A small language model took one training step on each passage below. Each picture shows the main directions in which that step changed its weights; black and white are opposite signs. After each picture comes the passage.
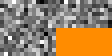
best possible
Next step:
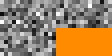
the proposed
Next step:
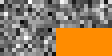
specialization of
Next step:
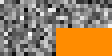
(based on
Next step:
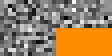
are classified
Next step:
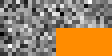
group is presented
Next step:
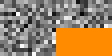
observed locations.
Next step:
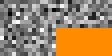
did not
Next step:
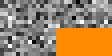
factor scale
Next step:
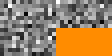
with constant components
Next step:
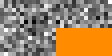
measurement of
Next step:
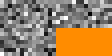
very low temperature,
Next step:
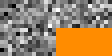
case with few
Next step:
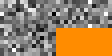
teams of
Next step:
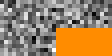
it has been
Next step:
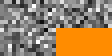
showing the
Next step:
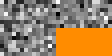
bir qatorda
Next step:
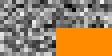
pewne i
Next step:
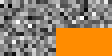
en H de los
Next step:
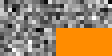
ve kan
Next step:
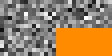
we investigate for
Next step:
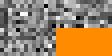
$\tau$ are
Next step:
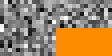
and thus
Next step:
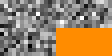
dos centros
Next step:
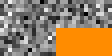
le poids
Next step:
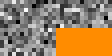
which show an
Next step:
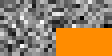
general and does
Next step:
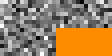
of Physics and
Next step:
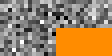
To see
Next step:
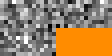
invariant mass
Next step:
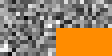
second regime there
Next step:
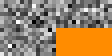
the nature of
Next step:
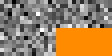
memorize the
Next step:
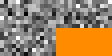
the extracted
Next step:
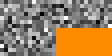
is given by
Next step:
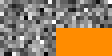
olumlu bir
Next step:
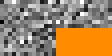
Arab yang
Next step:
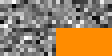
Hal ini
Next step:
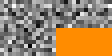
here), while
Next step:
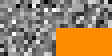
на разных
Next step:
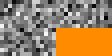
give a
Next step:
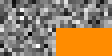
and the measured
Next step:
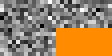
rate was
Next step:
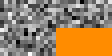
evolution follows a
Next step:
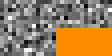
- \sigma e
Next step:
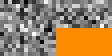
programas de
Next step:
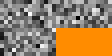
while the first term
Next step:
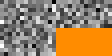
X$, we
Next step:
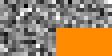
va bilim
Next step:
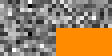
but still
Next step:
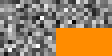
first case and
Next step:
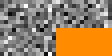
may vary for
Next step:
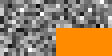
alimentados com
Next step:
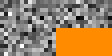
avec force
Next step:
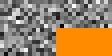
institutions est
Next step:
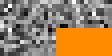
to account
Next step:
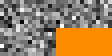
neutron star
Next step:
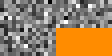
a comunicação
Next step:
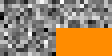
e agir.
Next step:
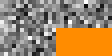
characterization of the
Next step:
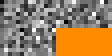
of this section,
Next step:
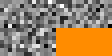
is due to the
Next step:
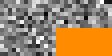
well as the
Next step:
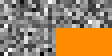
the surrounding
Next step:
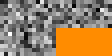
higher resolution
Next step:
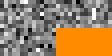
firm is
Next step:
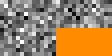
derivative is
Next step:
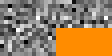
are shown in
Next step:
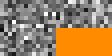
We thank
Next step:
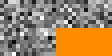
di luar
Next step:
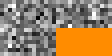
all dark
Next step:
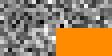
line traces
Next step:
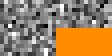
is known
